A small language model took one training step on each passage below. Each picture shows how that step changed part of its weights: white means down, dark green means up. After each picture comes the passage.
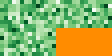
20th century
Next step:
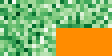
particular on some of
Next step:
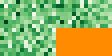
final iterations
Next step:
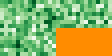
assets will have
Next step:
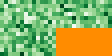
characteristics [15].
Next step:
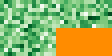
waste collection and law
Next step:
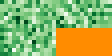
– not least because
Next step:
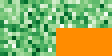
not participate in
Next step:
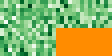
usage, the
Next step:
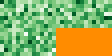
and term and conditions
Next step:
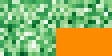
effective implementation of the
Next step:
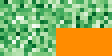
night of 10
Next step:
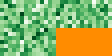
forms for these
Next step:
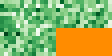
relied on data
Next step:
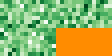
interest, and energy
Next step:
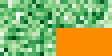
included 35 patients
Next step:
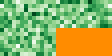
and Internet
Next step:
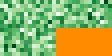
customer get their
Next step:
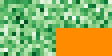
factor in maintaining
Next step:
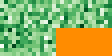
determine the direction of
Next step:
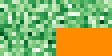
framework and provide
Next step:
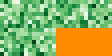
seems to obtain
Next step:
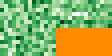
the ability to
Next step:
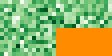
working with children and
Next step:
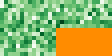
network is to
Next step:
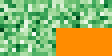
provide feedback.
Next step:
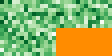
of publication,
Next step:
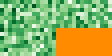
pipe due
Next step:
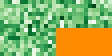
not exclusive
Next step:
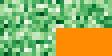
in solutions that build
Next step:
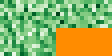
and analysis of the
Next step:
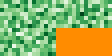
a tool for collection
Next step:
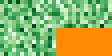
health care workers as
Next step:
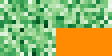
receivers to
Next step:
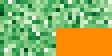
filter object algorithm
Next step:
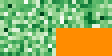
carries out the
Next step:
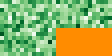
framework that uses the
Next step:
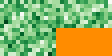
relevant to the
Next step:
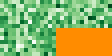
go before 3D
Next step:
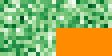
patients preoperative
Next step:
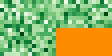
learning environment that
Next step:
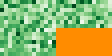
sensors }
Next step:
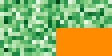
of angle of
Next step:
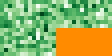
on rough
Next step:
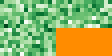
in order to offer
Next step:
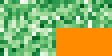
three ICT
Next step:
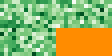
supporting micro,
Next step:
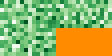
persist after the
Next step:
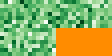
capita and
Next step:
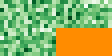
the information for their
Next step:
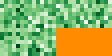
out one has to
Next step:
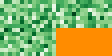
study identifies the
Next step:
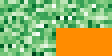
The study of
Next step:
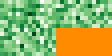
Minister of
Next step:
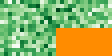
Ensemble methods
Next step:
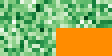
coatings are
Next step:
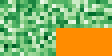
with or involving
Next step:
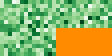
not used between the
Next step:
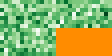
will demonstrate different
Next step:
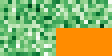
outside the
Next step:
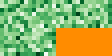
In the second
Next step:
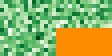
the opportunity to express
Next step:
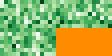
preservation has to
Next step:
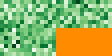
improvement of
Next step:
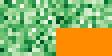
blockers. There
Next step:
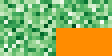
exchange of
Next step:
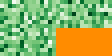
they have no
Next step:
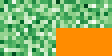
observation or
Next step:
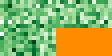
perceived as
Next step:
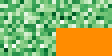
role of individual
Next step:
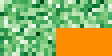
My Life
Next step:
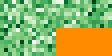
weight) to the
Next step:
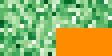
UK and
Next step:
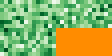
to Improve
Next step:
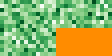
proposed schema;
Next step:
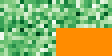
interact with one
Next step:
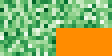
the data. All
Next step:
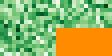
in the skill of
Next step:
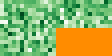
but oblique
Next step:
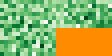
obtain a coating
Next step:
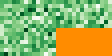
required pressure and temperature
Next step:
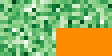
gold mining
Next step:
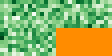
two or more groups
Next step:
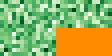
literature and assigned
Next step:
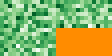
is as follows:
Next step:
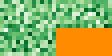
cultural and historical
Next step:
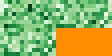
encouraged positive
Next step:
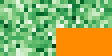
in the lateral
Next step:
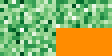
dimensionless residual
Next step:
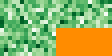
sample. 3.
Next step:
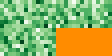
to summarize
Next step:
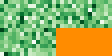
tests were performed to
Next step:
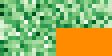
acquire a
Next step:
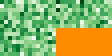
and where death has
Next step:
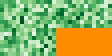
using an adapted
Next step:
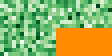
have contributed to
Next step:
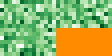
central basin results
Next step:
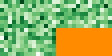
question the very presence
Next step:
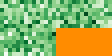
perspectives as
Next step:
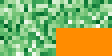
in terms of error
